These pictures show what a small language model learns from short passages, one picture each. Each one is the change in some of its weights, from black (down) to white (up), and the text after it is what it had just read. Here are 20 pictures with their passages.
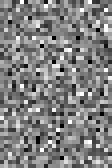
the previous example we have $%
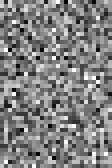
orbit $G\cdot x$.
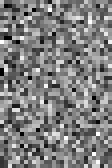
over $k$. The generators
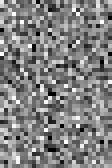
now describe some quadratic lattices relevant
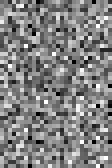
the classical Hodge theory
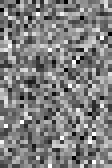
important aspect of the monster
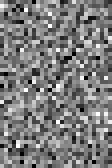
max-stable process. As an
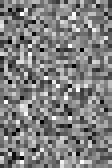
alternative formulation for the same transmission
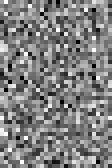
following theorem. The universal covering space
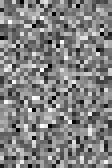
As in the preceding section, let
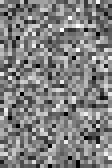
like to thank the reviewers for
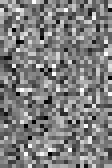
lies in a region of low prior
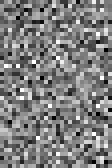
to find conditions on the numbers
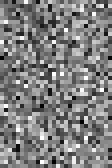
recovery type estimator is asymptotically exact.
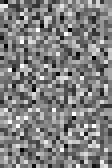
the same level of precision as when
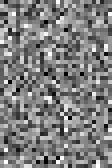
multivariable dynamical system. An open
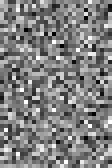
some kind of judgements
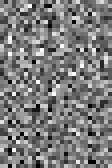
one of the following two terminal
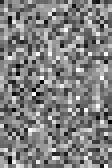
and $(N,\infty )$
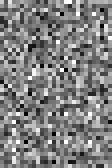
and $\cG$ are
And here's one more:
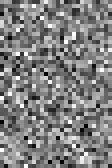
The former time span involves the
